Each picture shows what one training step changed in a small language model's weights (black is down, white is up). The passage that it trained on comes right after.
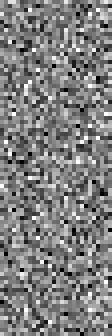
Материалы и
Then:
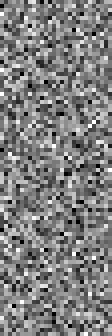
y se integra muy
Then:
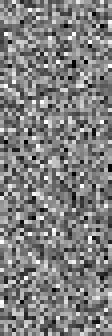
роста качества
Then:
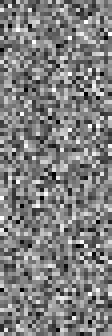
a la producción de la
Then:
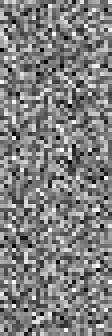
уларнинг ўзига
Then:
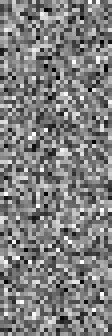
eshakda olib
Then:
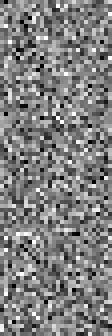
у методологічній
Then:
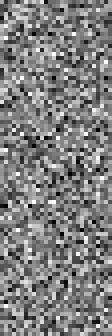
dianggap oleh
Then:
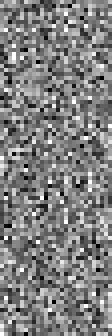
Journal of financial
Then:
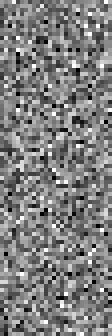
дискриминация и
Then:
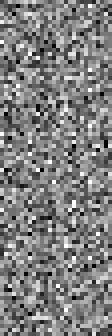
of education and computer
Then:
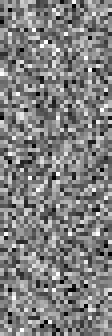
разрастается в
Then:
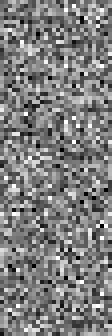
por sua finalidade
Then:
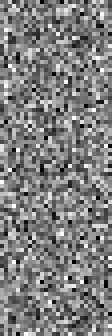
para os problemas da
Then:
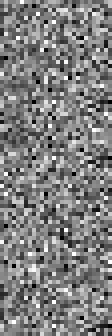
maqoli orqali
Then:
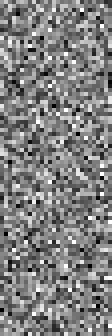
tenha mostrado
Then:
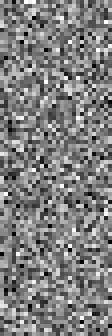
tanqidiy hamda
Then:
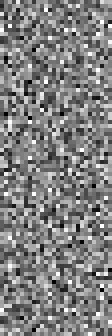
mecânicos. A
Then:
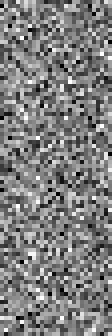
tiga tahap,
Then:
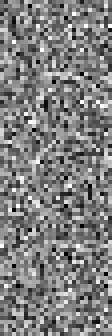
darmon arabiy
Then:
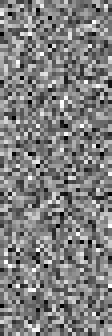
holati ekologik
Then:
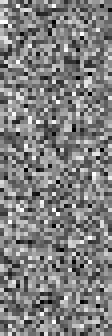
(AUP), land
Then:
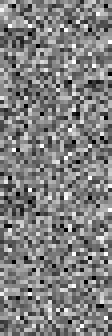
Quando concedidas
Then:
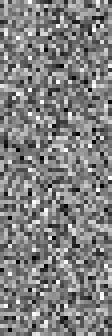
va miqyosda
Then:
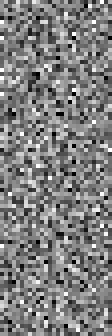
legătură cu
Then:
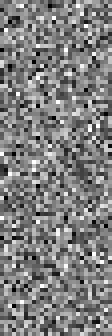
y la expansión de
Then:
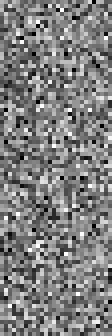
classification of
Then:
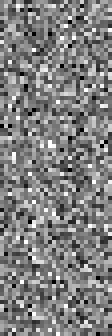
aim of the study
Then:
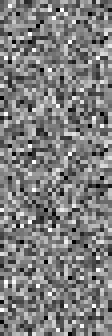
and variations in soil
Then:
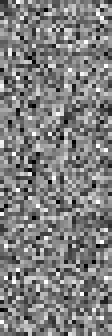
use in giving,
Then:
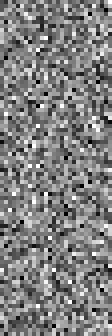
orqali milliy
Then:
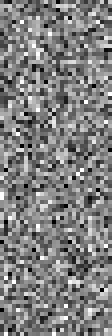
döneme ait
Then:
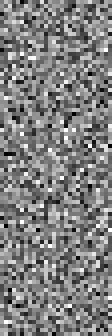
reconheceu como
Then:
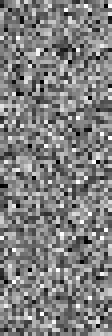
pacientes com câncer
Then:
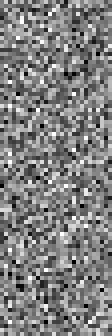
în cadrul
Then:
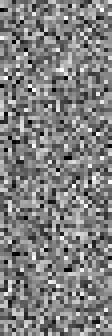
таємниці та
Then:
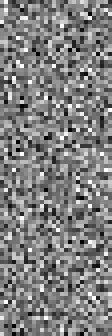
кенг кириб
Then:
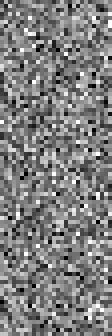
учебника или
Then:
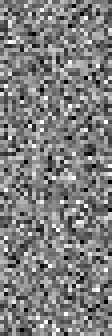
мое внимание
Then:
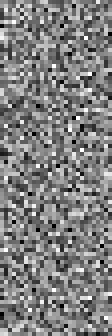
Lomé, indiquent
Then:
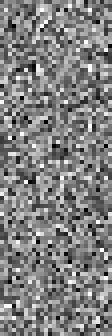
Corporativos, y
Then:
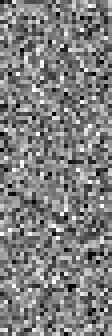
изд., испр.
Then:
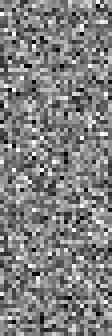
y hábitats de
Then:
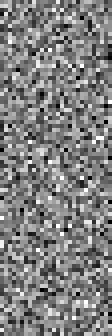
mostraron que el
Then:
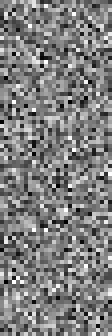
pada selembar
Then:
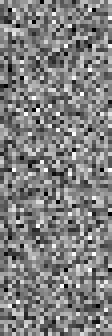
así fueran
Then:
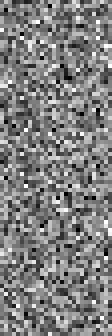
Nadrenia), B –
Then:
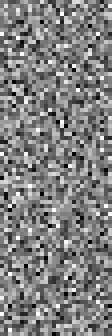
in der Regel eine
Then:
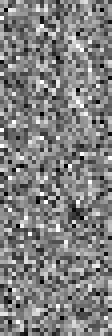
von bis zu 24
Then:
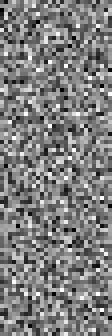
ce aparțineau
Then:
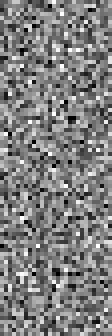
обрядов и
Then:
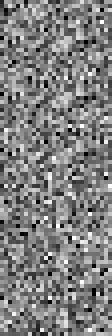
ve Halep'ten
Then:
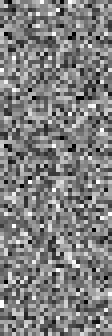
urbano en una
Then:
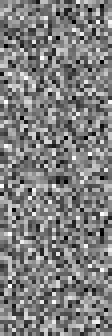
End N-McP
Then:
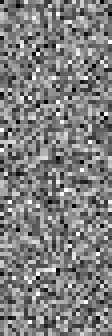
el futuro que pueden
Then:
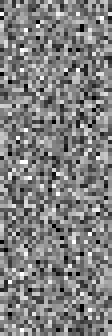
періоду та
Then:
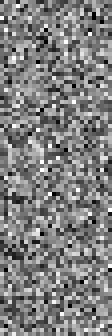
Control Journal*,
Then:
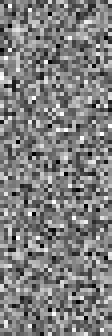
proceso de producción
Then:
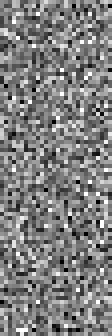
материалов и
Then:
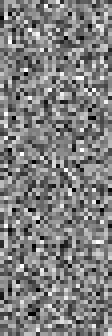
hazrat Umar
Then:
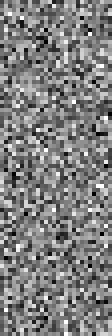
Nursing Journal.
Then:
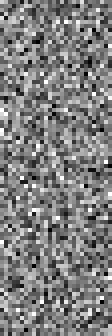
preciso entender,
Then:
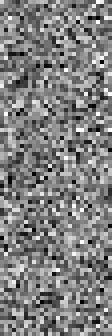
(siehe auch
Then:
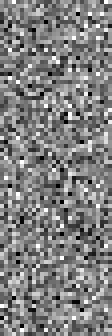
и электрической
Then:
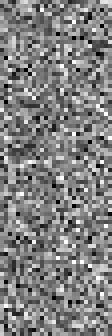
os por concluídos os
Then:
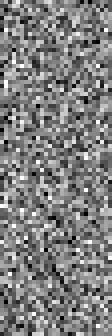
The photographic
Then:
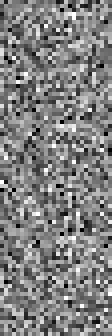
debe ser siempre
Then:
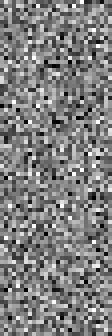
ёки очиқ
